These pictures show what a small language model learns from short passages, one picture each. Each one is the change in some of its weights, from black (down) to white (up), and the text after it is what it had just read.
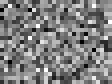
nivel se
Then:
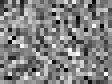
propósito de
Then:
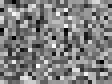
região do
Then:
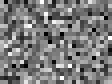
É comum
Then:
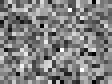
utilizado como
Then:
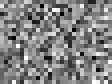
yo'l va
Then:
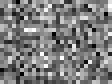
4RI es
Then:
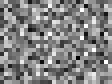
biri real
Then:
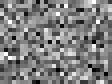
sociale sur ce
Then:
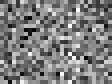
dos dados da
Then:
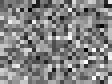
die een
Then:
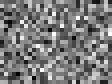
на основе
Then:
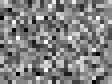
perceber como
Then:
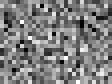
с учетом
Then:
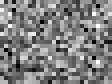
ع va “
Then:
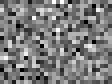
de modo
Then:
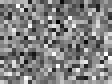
even to
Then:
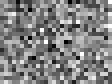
ambiente di
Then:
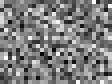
carp, the
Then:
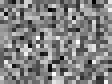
unul din
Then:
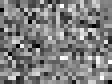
O ser humano
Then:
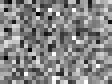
Har xil
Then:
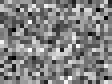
conține un
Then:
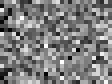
aspectos de
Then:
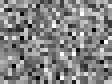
confusione tra
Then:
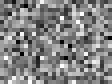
u yerda
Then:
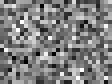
la demanda
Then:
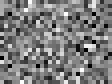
de Educação
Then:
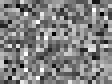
comunidades menos
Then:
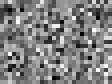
Journal of
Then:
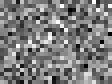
& Sons,
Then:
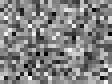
sau în
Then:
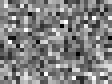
a las que
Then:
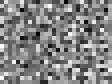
in einem
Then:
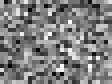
primario e
